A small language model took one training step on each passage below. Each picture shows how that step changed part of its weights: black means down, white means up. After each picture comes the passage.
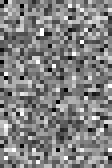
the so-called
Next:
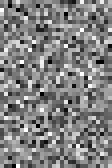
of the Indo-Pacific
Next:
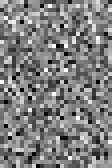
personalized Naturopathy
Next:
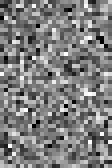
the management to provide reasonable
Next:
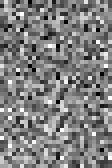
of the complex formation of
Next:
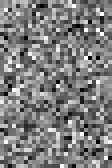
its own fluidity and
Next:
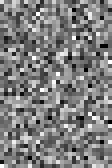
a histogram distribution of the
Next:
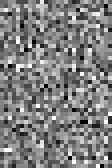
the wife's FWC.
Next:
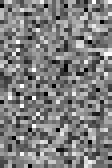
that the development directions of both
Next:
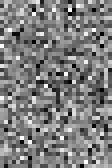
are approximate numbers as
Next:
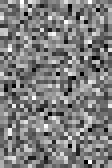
women, who were selected by
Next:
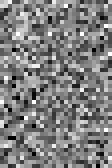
Gerhard Lauer
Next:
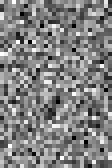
(victims of
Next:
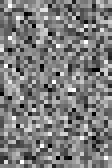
the cruciform angles
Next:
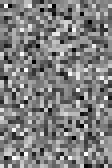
was descriptive research of the
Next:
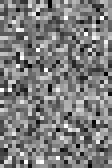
governors as the benefit of
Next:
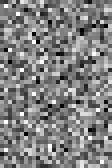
To this end, it is possible to
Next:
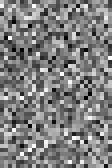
Initial R_{kin}
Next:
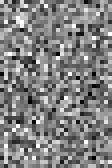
duration triplets,
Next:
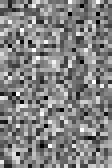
herbicide which is now
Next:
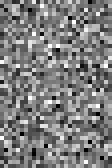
from tissue surface. -
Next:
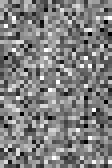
Di Segni's
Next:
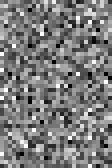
concepts for commercial
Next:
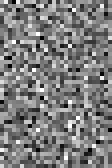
estimates and cost plans as well
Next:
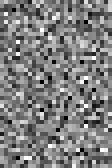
themselves. It is
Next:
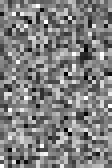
illustrates the research
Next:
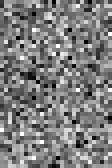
top surface of the distribution medium
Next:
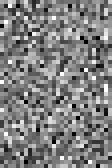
of scholars. In
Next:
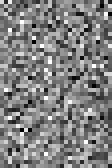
base, Kaspi
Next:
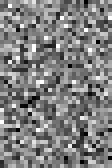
basis of their functionality
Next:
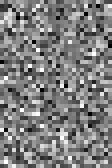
days 10 Table 4.1 present
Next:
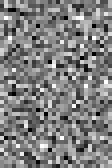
academic achievement
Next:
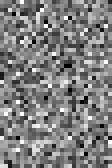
0 to 2, where 0 indicated
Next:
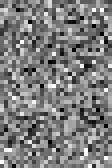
phase III CR
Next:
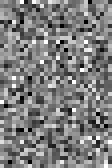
identical areas connected through a
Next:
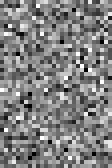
digital banking has contributed to
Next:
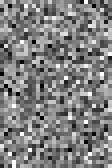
Reviewer Report 27
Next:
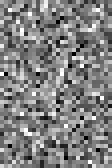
redissolved in a
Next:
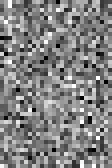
Earth Global
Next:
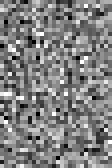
the think time between two actions
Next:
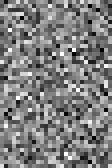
overview of the Junior
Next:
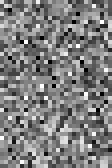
of challenges and opportunities
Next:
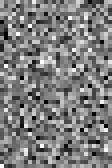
or to store male
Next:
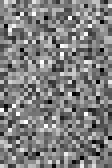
Busick, North
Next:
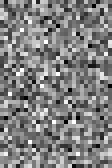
Specifically, we investigated
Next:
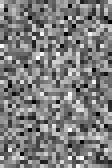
finding suitable building
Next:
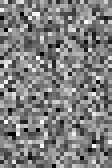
map, 2D Map will
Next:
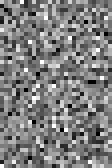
a tissue that has been
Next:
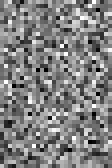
to get the answers
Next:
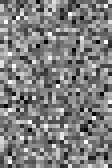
comparison, incursions of
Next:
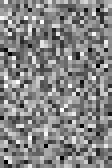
D2. Planning,
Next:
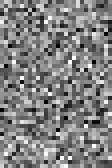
the "voice of the
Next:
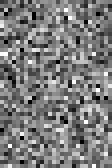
common mosaic virus
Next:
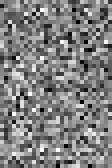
few pathogens can
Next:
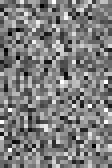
mainly controlled by the involved
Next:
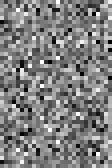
initiate subsequent passive
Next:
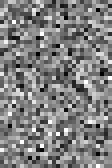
not a new theme in
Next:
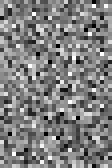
results are shown in the figure and
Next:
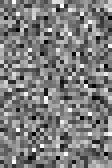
country with a high SI,
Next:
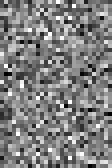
response rate is calculated based
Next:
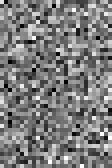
in the reproductive age group and
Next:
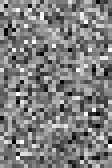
(1995), who also served
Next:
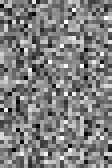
la tirosina
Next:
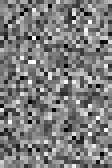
an effective and efficient way to
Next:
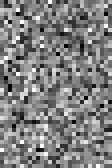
not differ significantly in their mean
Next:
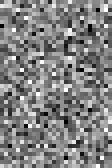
microcontroller. The
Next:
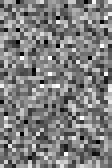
larger the optical
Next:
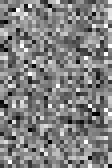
moderate knowledge, while
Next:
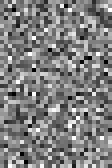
we end up with this plastic
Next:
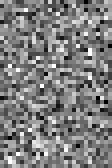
with better performance and at the same time
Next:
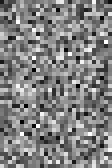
The first calculation is fuel
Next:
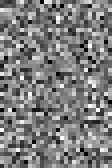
the other indicators. This indicates
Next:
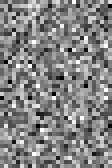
there are also Tools that are
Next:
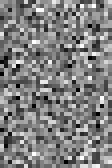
to be larger to develop
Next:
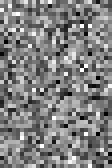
to jail because he was
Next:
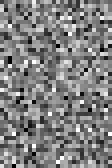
1 year of follow up. the mean
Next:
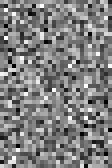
SDPs, evaluating their
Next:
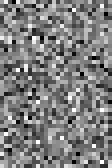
with mitigation plans and
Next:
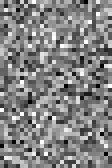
viewing of the used data.
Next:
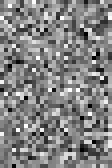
mode of the TI and
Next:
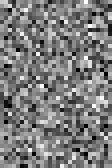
Ang, "CO₂
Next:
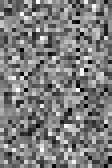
environmental and political
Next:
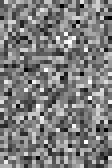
for typhoid ileal
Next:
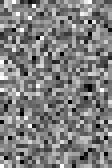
indicated by increased GSH
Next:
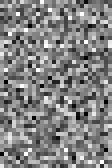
aim of the paper is
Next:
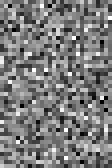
values accurately as well as in
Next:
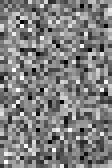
coding categories were
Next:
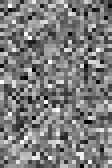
Sai Ram Engineering
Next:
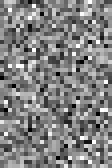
influenced by the market
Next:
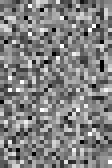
can say to these people we
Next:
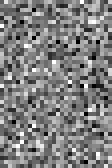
2%, atrial
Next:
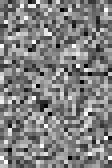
more white ice, lack
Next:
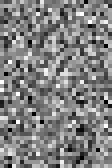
of death is attributed to
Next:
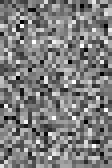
and (3) coding
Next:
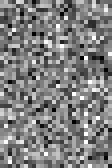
2.0 database, most
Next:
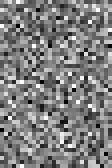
Table 1 as a linear
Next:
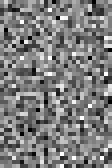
optical agrees with the
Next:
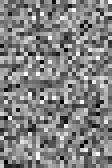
linearization has been implemented
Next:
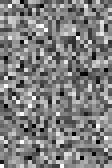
leisure activity shows significantly lower
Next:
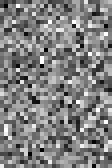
forcing it to go against
